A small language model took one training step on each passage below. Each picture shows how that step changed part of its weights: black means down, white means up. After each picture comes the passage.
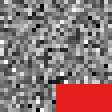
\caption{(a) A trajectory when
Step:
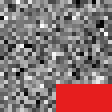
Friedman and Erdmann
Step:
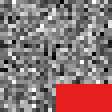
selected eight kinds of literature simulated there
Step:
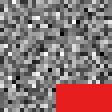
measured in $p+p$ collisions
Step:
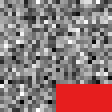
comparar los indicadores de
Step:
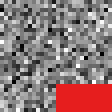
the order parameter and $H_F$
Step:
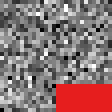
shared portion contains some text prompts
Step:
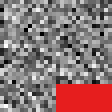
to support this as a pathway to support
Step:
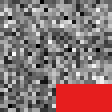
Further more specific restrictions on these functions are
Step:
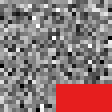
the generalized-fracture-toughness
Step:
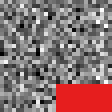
The original image from the dataset;
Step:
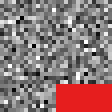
\noindent 4. Full mission
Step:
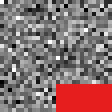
people for the recreational &
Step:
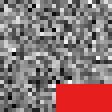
limited, but apparently, the
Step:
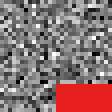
C | | 3 | Pyruvate
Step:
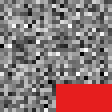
a planet in front of a star
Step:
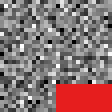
where we ignored contributions from the higher order
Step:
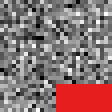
20.55. Comparing the time
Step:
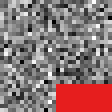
activity is being revived again. The
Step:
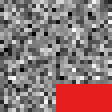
of attachment in the individuals.
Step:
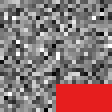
needs adaptations -- results will be presented
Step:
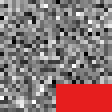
from it and anchor their hope
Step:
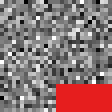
be written in terms of Eqs.
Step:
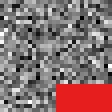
L. G. Devi, S.
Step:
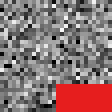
the layers, particularly with mode-splitting
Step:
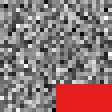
Several possibilities now exist: \\
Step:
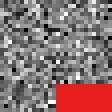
effectively conformal at high energies: due
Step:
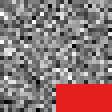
of the different regions on the specimen
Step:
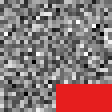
grow exponentially and gravitate to their
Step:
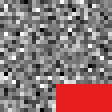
been discussed, which may serve as unified
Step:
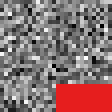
an appropriate characterisation of the troughts
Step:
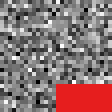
performance of the vigilance tasks.
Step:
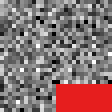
B(k)]$ and variance
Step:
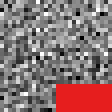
effects), (d) energy density
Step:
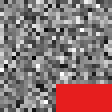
analysis of the hole-like and
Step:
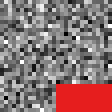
Body Dysmorphic Disorder
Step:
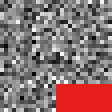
length, and specific events that are dividing
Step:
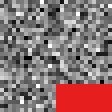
with o-phenanthroline and
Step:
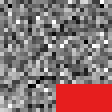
political values" for "active or
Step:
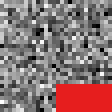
National 44.831 Decommissioning
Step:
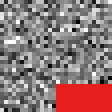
attributed to two main factors: (1)
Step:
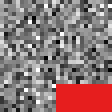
similar with T-GCN. However,
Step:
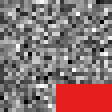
within 4-6 bar. This paper presents
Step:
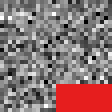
struct { Object []bytes
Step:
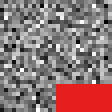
and charges of the dual theory, if such
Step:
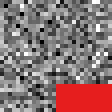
filled. Data was presented and analyzed using
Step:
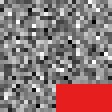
employed, involving alternating cycles of
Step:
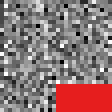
agent which maintain the pH balance and used for
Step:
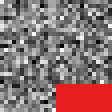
Vijayan *et al.*
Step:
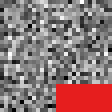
on this information. Hydrological processes
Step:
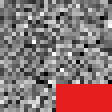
VillageMath Network) A
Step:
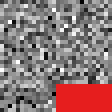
field propagating in a Minkowski
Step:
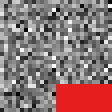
the braille writing skills using
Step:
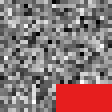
a sequence of $n$ rounds
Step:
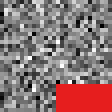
for technical simulation Figure 4 shows a
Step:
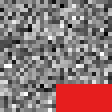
the security notion, we first specify
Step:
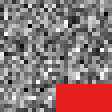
in $C$, $\Gamma$ and
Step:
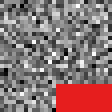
Construction IAQ Management Plan 2
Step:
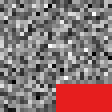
have become the norm for simultaneous measuring of expression
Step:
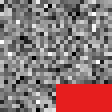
include degenerate or regular band edges corresponding to frequency
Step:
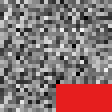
INTEREST STATEMENT
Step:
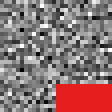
narrative review. *The Journal of
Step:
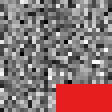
On the other hand, the acrylic
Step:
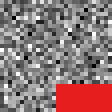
contract void, if it restrains,
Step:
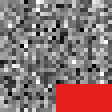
magnetically coupled layers. Besides
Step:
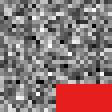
well-formed expressions. The syntax
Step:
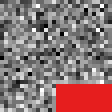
are free to form error and therefore yield consistent
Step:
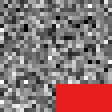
\lambda^-} \right] \quad
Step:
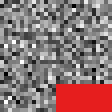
is provided; conversely, the
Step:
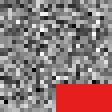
count is. All three algorithms had maximum cluster
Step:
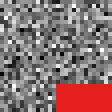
as the principal (Jensen
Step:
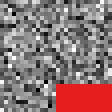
assigned to kindergartens in
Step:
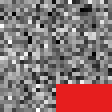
a serious car accident. In the
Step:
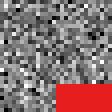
in public and private collections should be made
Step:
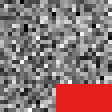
lattice is relatively weak ($s\lesssim
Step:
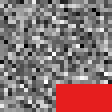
PV mass limits. Since the equations for
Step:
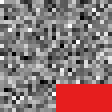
fs$^2$ and TOD of
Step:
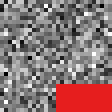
between Quantum Mechanics and the
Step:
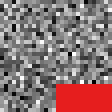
this will be described below, but recall
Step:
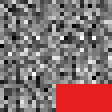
Otlyvanska, L.
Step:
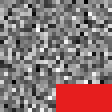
k_1}$ which provides the expression
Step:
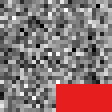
= \begin{bmatrix}
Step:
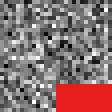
valuable resource featuring interviews and project
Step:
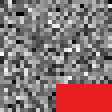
the meaning 'action d'enlever
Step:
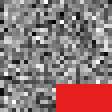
method. The objectives of the study were to
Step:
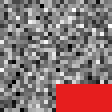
plasma. \begin{figure*} \centering
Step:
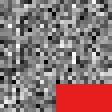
interoperable and complies with
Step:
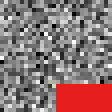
(\ref{row:1}) for arbitrary
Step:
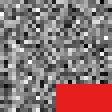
locality\footnote{As a side
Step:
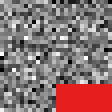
a foreign language, primarily English and
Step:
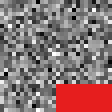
M.~L., Mauerhan,
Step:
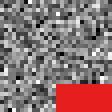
of ZnCO_3 and
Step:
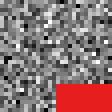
macros before the \bibliography %%%
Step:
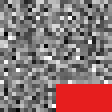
surface plot showing the influence of % weight gain
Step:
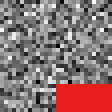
final version of the interview guide consisted of
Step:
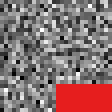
2020). It is also in line with
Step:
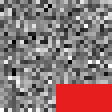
include also odd-parity interactions
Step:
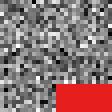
prototype software implementation as part of the
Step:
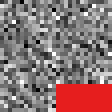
Cum Laude*. This made me feel
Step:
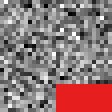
FAIR data management workflows.
